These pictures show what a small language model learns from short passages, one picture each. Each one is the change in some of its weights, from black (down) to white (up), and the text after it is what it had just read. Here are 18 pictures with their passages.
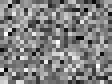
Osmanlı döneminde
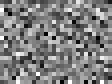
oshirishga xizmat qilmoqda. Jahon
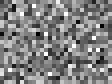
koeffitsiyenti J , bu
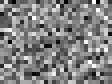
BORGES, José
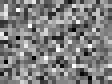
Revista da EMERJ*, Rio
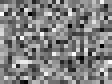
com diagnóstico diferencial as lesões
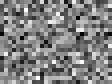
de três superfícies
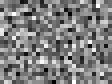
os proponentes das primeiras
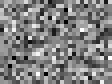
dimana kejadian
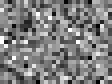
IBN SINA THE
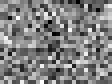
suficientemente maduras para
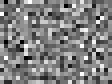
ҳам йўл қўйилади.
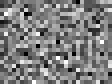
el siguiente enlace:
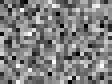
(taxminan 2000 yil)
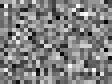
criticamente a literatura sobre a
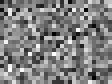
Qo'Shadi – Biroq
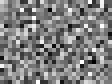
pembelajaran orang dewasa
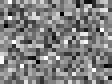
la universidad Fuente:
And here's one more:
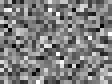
impact of motivation on the
